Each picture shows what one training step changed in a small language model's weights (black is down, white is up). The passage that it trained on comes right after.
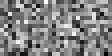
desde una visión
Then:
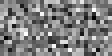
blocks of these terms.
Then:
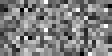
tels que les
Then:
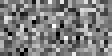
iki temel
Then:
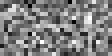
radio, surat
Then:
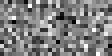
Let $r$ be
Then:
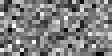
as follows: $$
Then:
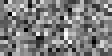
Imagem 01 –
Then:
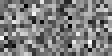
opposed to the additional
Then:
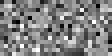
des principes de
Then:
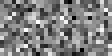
Arte, cultura e
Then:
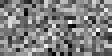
the bundle. \bigskip
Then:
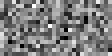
clearly true if $\dim
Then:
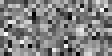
a + \varepsilon$,
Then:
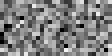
useful whenever we are
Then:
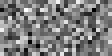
etish bo'yicha
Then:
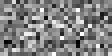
Sondow kindly
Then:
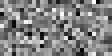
moverse activamente
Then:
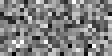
that for every $x
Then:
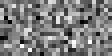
contorni che
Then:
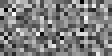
the form of the second
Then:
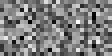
essential ${\Cal
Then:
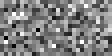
$x$ of the
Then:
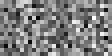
To account for this
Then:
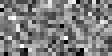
buna karşı
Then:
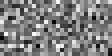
different `directions'
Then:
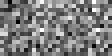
difference} \\ &
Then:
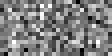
juga ada peserta
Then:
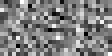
is, does there exist
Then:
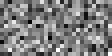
та приватної
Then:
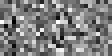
the continuity on
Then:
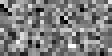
yangi so'zni
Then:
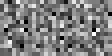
find that the remaining
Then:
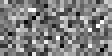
for Outsourced
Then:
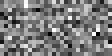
the same amount
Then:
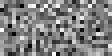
three dimensional torus
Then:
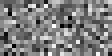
many ways to
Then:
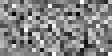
dengan disesuaikan
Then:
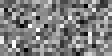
defects of
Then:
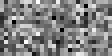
These sets are the sets
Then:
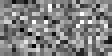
manera general las
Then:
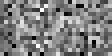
error and convergence order for
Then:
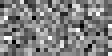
privada sem
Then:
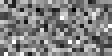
$\mathcal X$ be
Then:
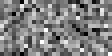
das águas
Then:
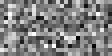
у свідомості
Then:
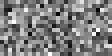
the only possibility,
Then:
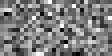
un *ordine
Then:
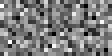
este argumento es
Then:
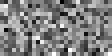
existence can be shown,
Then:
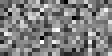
norm and satisfies the desired
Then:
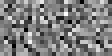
Professor of the Department
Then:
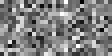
computing infrastructure
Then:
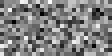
tadbiq etish
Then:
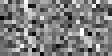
the global sections of
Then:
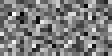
kuchaytirish va
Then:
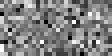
afweten en
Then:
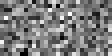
kurslarini tashkil etish
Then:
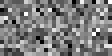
the conflict between
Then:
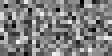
determine which simplified assumption
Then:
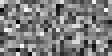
uchun kasbiy ahamiyatli
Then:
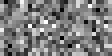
hand, if the
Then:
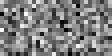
value $k$ in
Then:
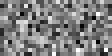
анализ современных
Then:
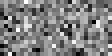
escrita e a
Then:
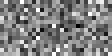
como raça,
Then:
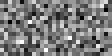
pacientes com DM2
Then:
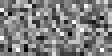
работах Д.
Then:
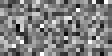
and bilingual
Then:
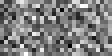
is the unit of the
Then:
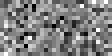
classical Hecke
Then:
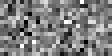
21. Permanyer
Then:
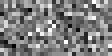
\endalign $$ The
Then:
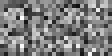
Science and Research*,
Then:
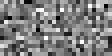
$M$ carries
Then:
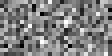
a diffeomorphism.
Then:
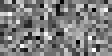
the diversities are
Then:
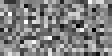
y su influencia en
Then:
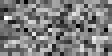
aylanishida muhim
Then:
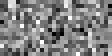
hetzij voor
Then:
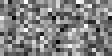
of simple closed curves,
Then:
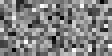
$K$ is a
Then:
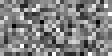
Узбекистан «О
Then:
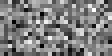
anterior un fluido
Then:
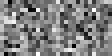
خود گام
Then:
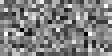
contain $I$. This
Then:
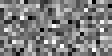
firma de los
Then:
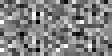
claimed bound holds with
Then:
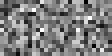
higher education,
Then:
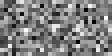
place at a random time
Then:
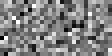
entender as lutas
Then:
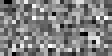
Markov chain; that
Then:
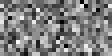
boş formlarda
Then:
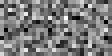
Data" contains
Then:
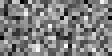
proofs. Since our focus
